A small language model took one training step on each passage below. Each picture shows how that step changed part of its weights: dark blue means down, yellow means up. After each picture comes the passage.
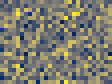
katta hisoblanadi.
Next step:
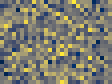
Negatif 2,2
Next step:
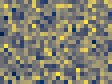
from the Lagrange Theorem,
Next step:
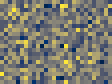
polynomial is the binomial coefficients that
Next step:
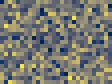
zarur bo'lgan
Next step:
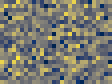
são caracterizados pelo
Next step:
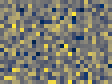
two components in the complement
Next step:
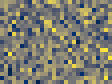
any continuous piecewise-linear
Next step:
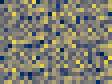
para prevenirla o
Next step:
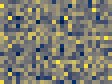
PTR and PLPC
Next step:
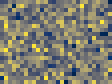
have $\varepsilon(n) >
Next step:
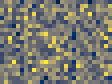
qaysi fanlarda
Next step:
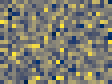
– Методические
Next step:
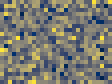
foliations and Hess connection
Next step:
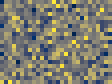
kerak. Bundan
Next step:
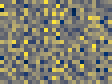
de la théorie de la
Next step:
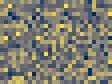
results of linear algebra we need for
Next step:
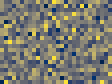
student perceptions.
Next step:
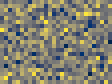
used to define transfinite
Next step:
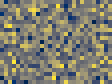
$B(X)$ stands for
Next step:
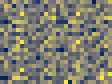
primeira metade do
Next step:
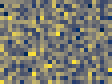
а й на формування
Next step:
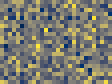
requires advanced implementation
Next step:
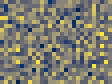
as the work of Uzbek
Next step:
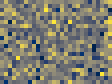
is a periodic point of
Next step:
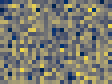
od uglednih
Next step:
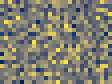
$\varphi_{n}$ continuous. An
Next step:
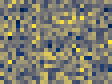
$a$ the quantity related
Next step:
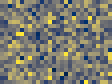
resiliência e na promoção
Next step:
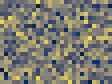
Dr. Orlando
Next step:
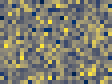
also the well-known
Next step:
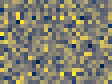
representing the possible types of
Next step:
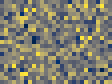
tarmoqning umumiy
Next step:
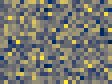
mean field solution has been found in the
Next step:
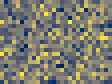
Norte Global, e
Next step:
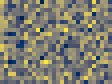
los recursos. -
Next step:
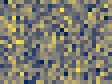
o'rni katta.
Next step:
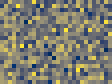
1} \zeta ^\beta
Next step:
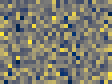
affect the trajectory
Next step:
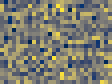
de acompanhar o
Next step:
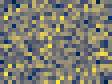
\preceq f$
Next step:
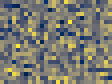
e seus habitats. No
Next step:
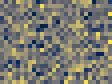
él nos plantea, o
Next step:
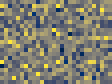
Perimetral Norte
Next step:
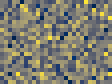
order of magnitude
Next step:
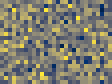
|U|\leq 7$. By the
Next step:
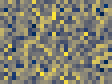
navlarini sifatli
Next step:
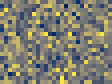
chiqamiz. Bunday
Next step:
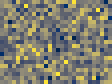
that the internal circle formed
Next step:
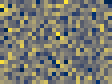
berish jarayoni
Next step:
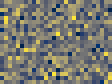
only defined very implicitly.
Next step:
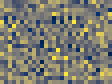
deporte y también en
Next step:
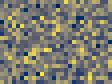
рта на жизнь
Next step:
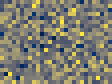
homogeneous polynomials, defined in the
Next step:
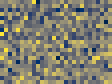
of a special vertex is isomorphic to
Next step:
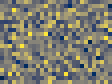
siyosati orqali
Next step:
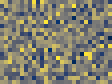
values of $\omega$ for times
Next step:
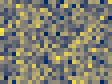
powinien porzucić
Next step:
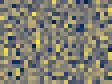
2024). I am doing this
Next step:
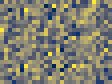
Explicit Expressions: Theorems
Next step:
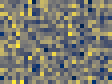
мотивацию к
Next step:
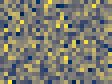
initial data belonging to a
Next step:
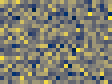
the interior of the edge
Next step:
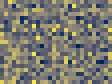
il existe un champ de
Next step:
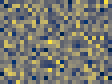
where $1\leq i\leq
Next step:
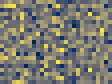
two proper subgroups which is
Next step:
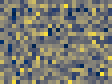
is intrinsically more
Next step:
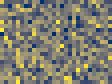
rendimento esportivo e
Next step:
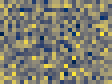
=0$ with a boundary
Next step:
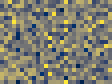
qolarli bo'la
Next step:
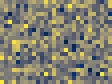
is an acyclic
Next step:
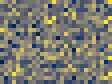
of the quadrature order
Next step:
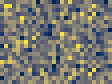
explicitly examples of chain
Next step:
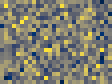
worden toegepast
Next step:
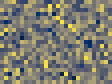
are outgoing from the
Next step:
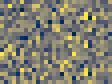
in the blowup construction of
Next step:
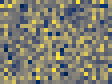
design points. In this example we
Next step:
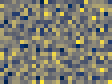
un borrico con
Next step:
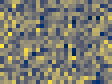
appears is that, when two
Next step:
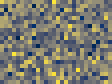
belangrijk deel
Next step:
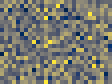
for $t=3$ which is
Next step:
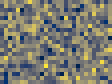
because it is formulated in the
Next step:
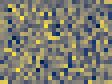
is a real polynomial trigonometric
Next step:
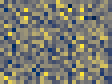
jalb qilishga hamda
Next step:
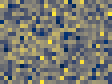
shaxslariga pora
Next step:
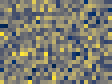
point lemma would force either
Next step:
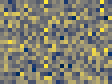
corpus est composée
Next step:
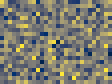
Internațional de
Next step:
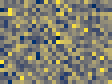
vertexes of the cones on
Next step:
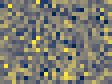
(5.26) is bounded
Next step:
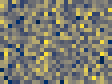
wurden 47 Items
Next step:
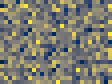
\noindent \textbf{Mathematics
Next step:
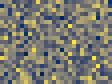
в семье с
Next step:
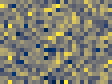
Skin & Wound
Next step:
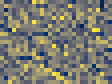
jeden przepis —
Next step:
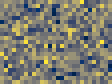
la desindexación de determinados
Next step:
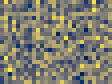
proceed in a manner based
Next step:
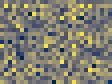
which corresponds to homotopy
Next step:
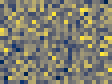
social que atenda às
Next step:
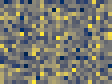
още е трудно
